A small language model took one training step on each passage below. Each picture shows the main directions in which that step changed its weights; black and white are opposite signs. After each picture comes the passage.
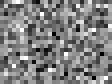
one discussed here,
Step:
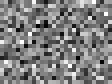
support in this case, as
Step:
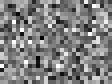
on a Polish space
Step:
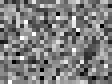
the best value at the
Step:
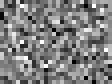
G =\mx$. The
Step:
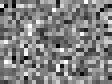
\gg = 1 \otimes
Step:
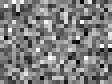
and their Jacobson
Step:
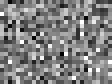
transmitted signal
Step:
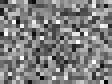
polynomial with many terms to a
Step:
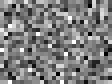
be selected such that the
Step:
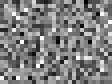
induced preconditioner is
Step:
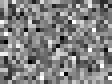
0$ in variable $\alpha$
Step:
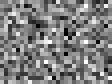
Although, as we have
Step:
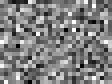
description of such an algorithm
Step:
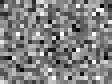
inequality implied if both
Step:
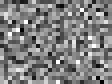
have a common eigen vector.
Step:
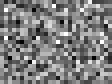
monotonicity presented
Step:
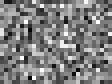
for all $z,w
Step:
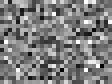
B + B A [A
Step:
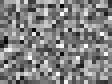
data in the second part in
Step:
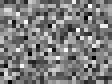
common period of the
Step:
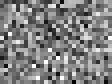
and under the assumptions
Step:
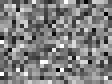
in the position to complete
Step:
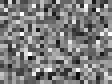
introduced by Fiedler
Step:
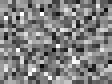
formation of polymeric
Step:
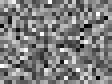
the remaining vertices
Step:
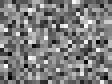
For the rest of the
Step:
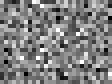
$D(v)$ denote the
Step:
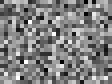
found, the corresponding equations
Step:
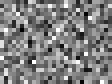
that it cannot be on the
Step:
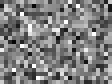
mean sacrificing
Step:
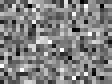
robust against
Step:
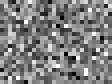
is completely linearly
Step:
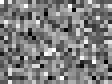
in toric geometry
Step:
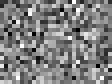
The system (2.1)
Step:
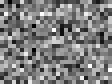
\bigcap_{V \in
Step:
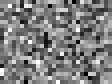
example, let us consider the
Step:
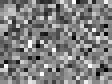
is recovered.
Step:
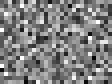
identical weight distribution.
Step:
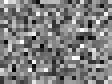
$\alpha_k$ and
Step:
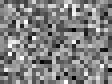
by the local search per
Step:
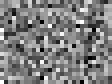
we consider a static goal
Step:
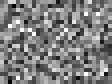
be any compact simply connected
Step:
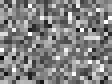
blank regions?
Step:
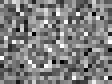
the results of the previous Section
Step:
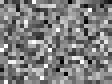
the following definitions before
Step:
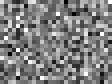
Mackey small subgroup method
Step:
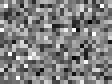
zero principal homomorphism so
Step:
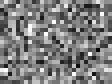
\hbox{ for } i
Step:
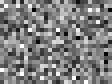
that are visually
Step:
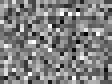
closed form of the exact solution is
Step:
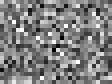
The parametric nonlinear
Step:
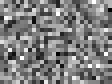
is biharmonic
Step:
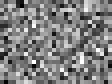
L} B_\lambda\to
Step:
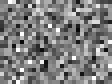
of partitions whose
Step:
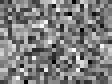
Now we want to
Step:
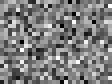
such matrices or, more
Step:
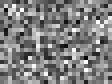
E-mail: {\tt
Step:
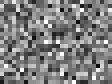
a new access to the
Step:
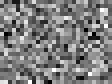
the following result: \smallskip
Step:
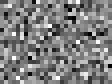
into two triangles,
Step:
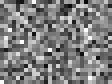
on the subject of the
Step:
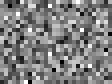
proposition. □
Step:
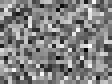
Deleting $p$ from
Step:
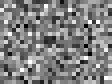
\E_H \left[
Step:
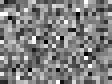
shear viscosity
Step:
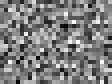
of $G$. Each such
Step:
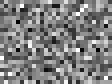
\ph s \in~
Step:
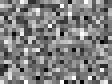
left twist from the
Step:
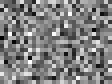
Jiang, X.
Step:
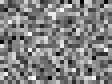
assumption (iii) of
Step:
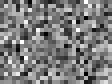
In the limit, the theorem is
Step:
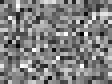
Mellin transform satisfies the
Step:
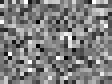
could find no natural {\em
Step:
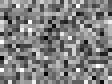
2} holds in the case where
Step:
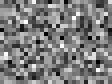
we first state and prove in
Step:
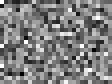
the automorphism group of the
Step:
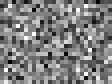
\caption {Homogenized solution
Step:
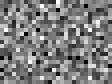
ratio $\rho$, where
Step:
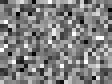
on typical vectors where
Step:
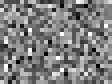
that $A-1$ is
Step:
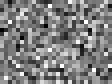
assertions (i) and
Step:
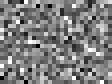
What we can do,
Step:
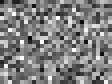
forms are spanned
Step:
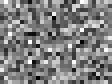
9.3 it follows that
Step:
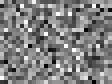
this paper a solution is provided
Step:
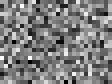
used to generate not only
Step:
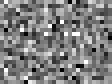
some difficulties in
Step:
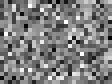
{\it tower}
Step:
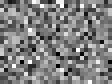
$w^q$ with
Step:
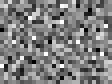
element of $X$ as
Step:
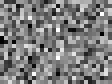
\qed \section{The
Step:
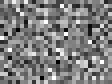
the same output for both
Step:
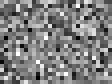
there is a measurable
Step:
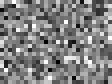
equation in one-dimension
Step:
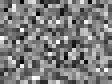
way. Notice that
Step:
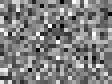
an operator with a trivial
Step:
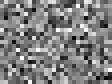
there holds \begin{equation*}
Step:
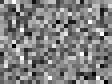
a different way the result of
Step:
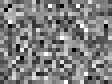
compact 4-dimensional manifold.
